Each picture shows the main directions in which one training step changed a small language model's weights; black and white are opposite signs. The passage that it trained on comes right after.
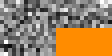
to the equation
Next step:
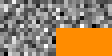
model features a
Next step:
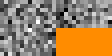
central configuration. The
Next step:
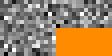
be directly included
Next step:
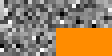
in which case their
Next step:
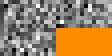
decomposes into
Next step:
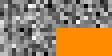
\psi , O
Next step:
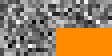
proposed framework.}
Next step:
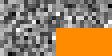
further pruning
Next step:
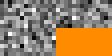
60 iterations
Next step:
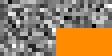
following notation: If
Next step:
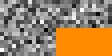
short to determine their
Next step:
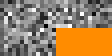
Phys. Rev.
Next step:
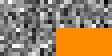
So, using the
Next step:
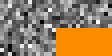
jump condition
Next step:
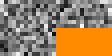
ranges from an
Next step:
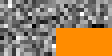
parent is
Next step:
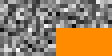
closed under the
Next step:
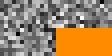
mechanism; its
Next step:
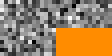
on the main
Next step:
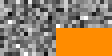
in literature we
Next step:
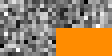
use. Moreover,
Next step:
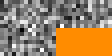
the input of the
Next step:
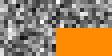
power near the transition
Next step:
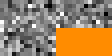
\le \tilde
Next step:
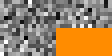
a large scale,
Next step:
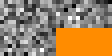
for the class of
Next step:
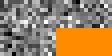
the last index
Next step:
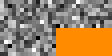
with $\Delta =
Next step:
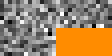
in \cite
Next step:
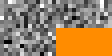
For each $g
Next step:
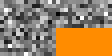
and the geometric decomposition
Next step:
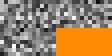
change in the configuration
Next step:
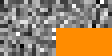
the difference between the
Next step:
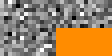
precisely 306
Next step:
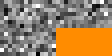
and gets close
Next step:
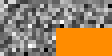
diffeomorphism of
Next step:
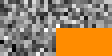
also by the
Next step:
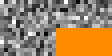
than the current
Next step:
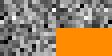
of GeV.
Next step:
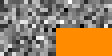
the residue
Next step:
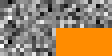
\{ \begin
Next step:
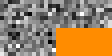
form \[
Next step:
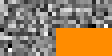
created using the
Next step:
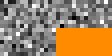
agree with the
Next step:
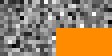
In order to study
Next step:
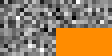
above horizontal
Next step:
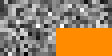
collection of continuous
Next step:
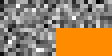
lines are narrow
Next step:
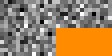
Therefore $\tilde
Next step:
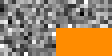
boundary regional
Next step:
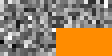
showing the
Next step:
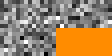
the group structure that
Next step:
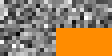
time of the
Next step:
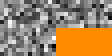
and Definition
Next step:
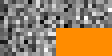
masses. For
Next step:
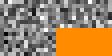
iff for all
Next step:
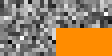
that do not contain
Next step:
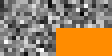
with \momap
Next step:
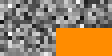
flip side
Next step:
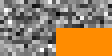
and the same
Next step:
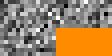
must be obtained from
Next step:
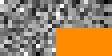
host the AGN
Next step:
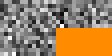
used. After
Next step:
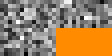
methods of tensor analysis
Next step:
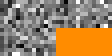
least $3$
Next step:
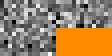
attributes to
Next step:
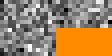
from $G$
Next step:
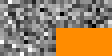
following technical
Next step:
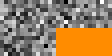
as a function of
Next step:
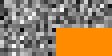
of the nature
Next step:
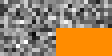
conceived as
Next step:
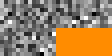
in which we
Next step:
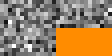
number fluctuations up to
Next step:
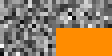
a lower likelihood of
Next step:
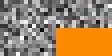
the potential is positive
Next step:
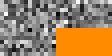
described in the methods
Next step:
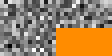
say that the sequence
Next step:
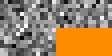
We conclude that the
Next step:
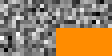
easier to
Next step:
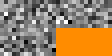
significant influence
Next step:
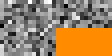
< j \leq
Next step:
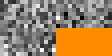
car sharing
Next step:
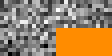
the origin is a
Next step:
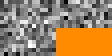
the definition of
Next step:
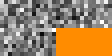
fraction with the values
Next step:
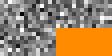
Since there is less
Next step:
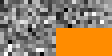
the mission.
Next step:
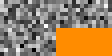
all blocks,
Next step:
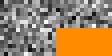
the normalised,
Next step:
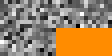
we present the image
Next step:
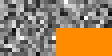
us given an
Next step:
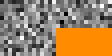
The power increase can
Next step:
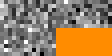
can be described by
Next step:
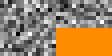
verify that because
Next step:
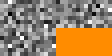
definition of ${\mathbb
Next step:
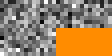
Although there is
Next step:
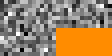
detection is based on
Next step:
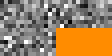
have introduced the velocity
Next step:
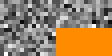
a generalized metric
